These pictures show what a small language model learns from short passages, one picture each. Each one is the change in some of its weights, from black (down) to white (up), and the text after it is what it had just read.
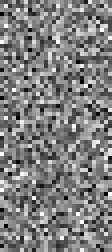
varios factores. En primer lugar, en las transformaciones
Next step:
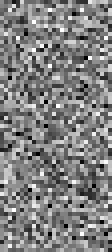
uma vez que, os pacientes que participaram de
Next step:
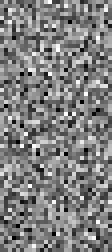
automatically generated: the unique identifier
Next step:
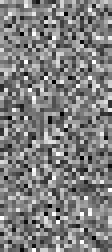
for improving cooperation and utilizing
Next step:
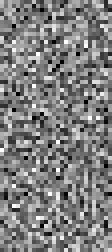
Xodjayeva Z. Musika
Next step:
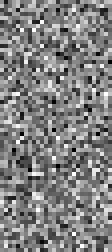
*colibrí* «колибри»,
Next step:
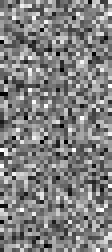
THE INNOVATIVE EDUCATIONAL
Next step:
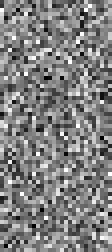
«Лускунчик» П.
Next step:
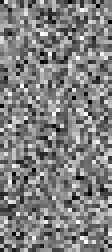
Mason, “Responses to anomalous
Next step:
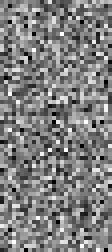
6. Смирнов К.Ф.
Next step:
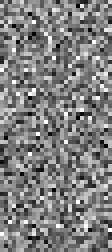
відношеннях – зокрема,
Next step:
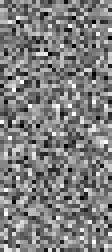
Universidade Federal da Bahia. Foi bolsista
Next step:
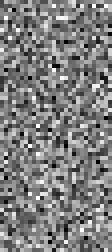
tabiatiga juda xosdir. Agar yetti
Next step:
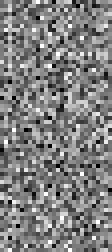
кумоқ, кам шўрланган,
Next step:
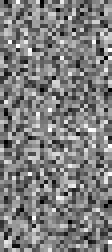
niet te verwachten dat iedereen
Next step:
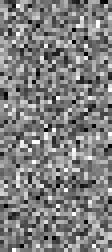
ők is csak szigorúan
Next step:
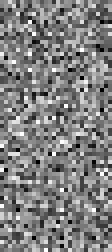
demi mendapat keadilan tersebut.
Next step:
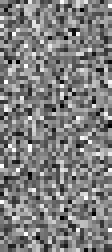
com uma obra emblemática no cenário da
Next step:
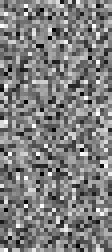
básico da vida, acredita-se que este
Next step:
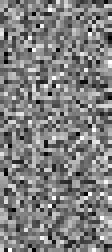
arte. Os mesmos autores ainda afirmam que,
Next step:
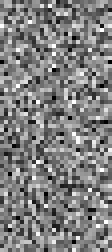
ta'limdan amaliy ko'nikmalarni shakllantirishga
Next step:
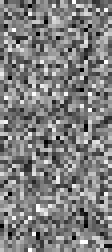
Nyquist se hace menor, indicando que la
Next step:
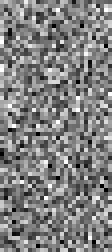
Kurbonovich, M. U.
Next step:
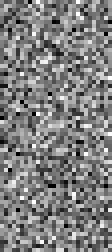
de impacto de las tecnologías digitales en el proceso
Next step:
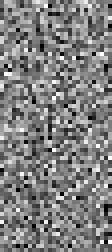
xavfsizlikka taxdid,
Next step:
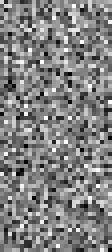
geweest. Uit de cijfers van
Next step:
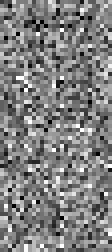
o'zining mavqeyini mustahkamlab
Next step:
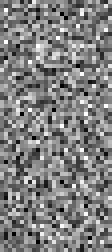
xususiyatlari ba'zi mutaxassislarining
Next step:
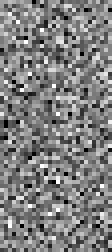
risk boshqaruv modeli taklif etiladi.
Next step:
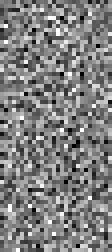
Slamka. 195 p. References -
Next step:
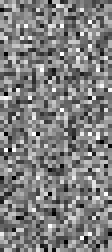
muddati, ekish me‘yori,
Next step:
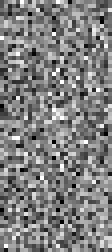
bo'yicha ma'lumotlar deyarli
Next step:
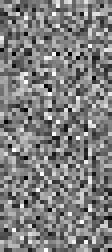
M. N., & Kabilovich, B.
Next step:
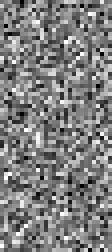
tomondan, ijtimoiy hodisa sifatida tarbiyaning
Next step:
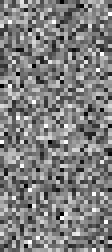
reside no fato de que o Brasil figura entre
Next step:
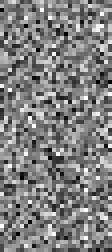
qilish zarur. Ushbu model orqali davlat xizmatlari va xususiy
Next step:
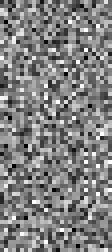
concept de satisfaction au travail et qui,
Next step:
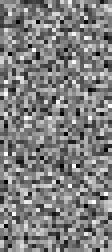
в стилистике украшений
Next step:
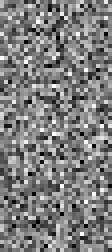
чи організуючу роль у ній,
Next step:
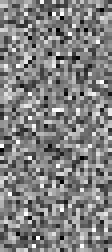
qatordan o'zbek, ingliz va rus
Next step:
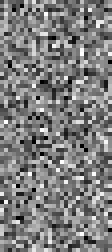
se vieron en la necesidad de replegarse
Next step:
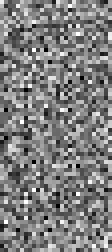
PAGE 8 PAGE 9 PAGE 10
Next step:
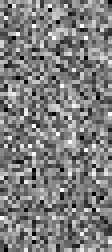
che a me preme evidenziare è
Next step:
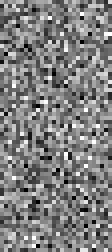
туристської сфери регіону. За
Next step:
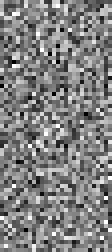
ajdodlari bo'lgan kalamitlarning
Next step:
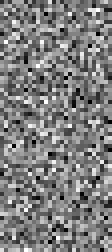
muassasasining o'quv-tarbiya
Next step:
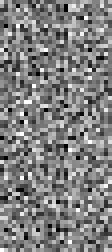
yolg'izlik va ma'naviy
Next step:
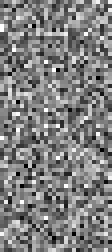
återanvända egna och
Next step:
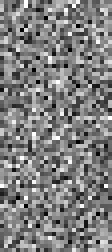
el cambio climático y el aumento de la
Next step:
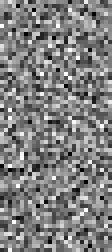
coupling between scientific papers.
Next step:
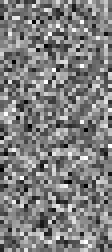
soliq, transport, aloqa,
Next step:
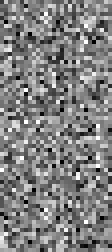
Дійсно, підставивши праву
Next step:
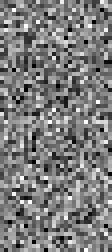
Sulur Anbalagan; Asha
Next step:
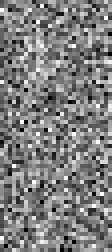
menkıbeler tarihi birer belge olarak
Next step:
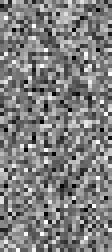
Ausbildungsbetriebe wurden digitale und
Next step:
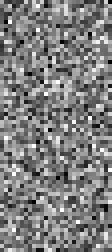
Argonaut – Symphologic
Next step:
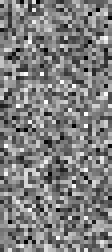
Ajiniyoz nomidagi NDPning
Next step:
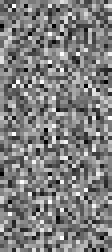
*Microbiological Research*. - 2018.
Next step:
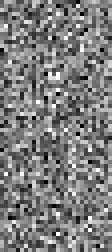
Le constat est clair que ces structures de
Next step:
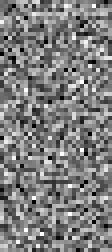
of Ph.D. dissertation.
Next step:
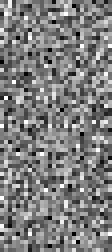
1936 г. «О работе высших
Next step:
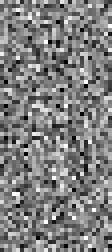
araştırmalara rehberlik edecek bir
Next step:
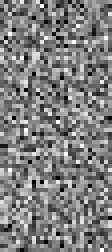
cavab verən kompetent
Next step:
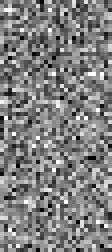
досягає найбільшої
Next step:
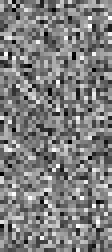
древесины Берёза Ель
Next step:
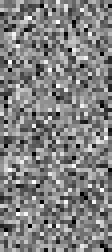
sujet faqat voqealar tizimidan ham
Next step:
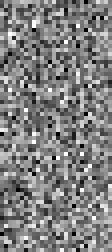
321 de l'ancien CPC :
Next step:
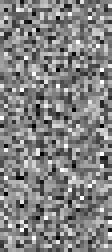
va sanalarning qiymatlari bilan ishlovchi yuqori
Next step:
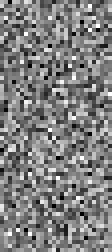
yoqilg'ining yonishi maxsus
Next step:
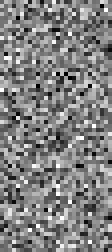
as instituições desvalorizam, porque elas
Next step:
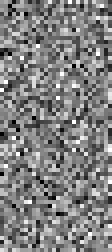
ходимларини моддий рағбатлантириш ва
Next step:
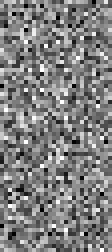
yanaşı həm də
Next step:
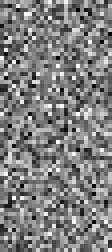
– наставник фемудян, Анна
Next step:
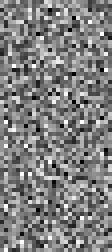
shpindelli paxta terish
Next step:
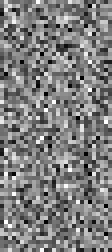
учитывая при этом мнение
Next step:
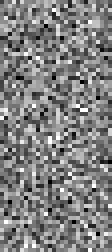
de expressiva relevância com capacidade de transformar
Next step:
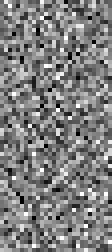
les plus dangereux et le plus influents de
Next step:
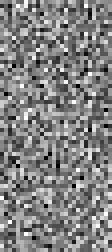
/ Binz, Tobias /
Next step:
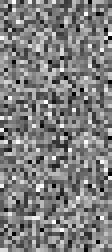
– yengilmas kuch” kitobida
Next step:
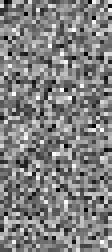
qo'llanilayotgan zamonaviy metod turlari va ulardan
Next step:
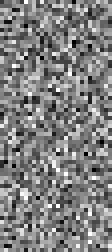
etar ekan. Hosil bo'ladigan
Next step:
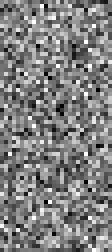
economist. *Notes and Queries*,
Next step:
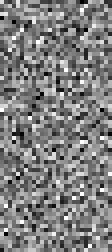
canais e lagoas de retenção, por
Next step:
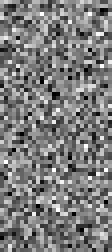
internet texnologiyalari axborot olish va muloqot
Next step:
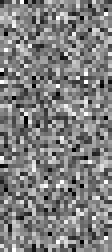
ko'rsatkich yaqin kelajakda pasayishi
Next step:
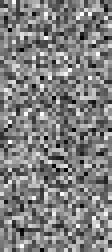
OID TUSHUNCHALARNI
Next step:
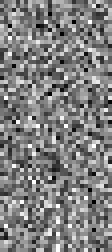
basó en valores de variables que ocurrieron
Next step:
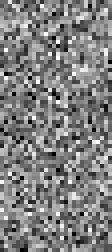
ham bayon qilishgan: Sinfdan tashqari
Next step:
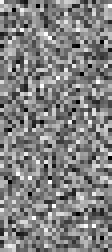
вакцины больной получал в
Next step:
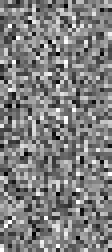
clasificación para archivos de seminarios
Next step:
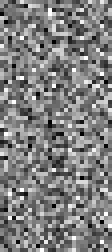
das pesquisas, será possível uma visão
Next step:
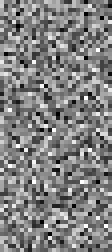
muito perturbada. A jovem
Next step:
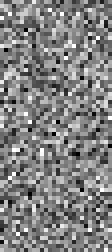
mejor fuera de nuestras fron-
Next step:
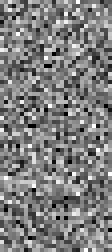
the environment he lives in cannot be
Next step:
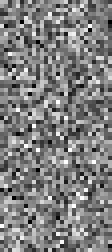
la valeur productive* ». C'est
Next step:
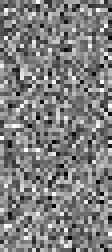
mexanizmi bilan buzila boshlaydi va
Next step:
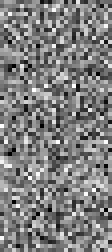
varias cuentas concentraban su actividad de forma
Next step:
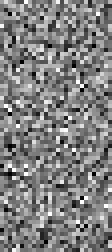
Online (SciELO), Virtual
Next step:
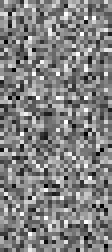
Magazinen und Grabungsberichten
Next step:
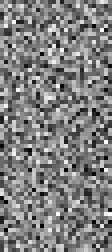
также при создании современных технологий в процессе
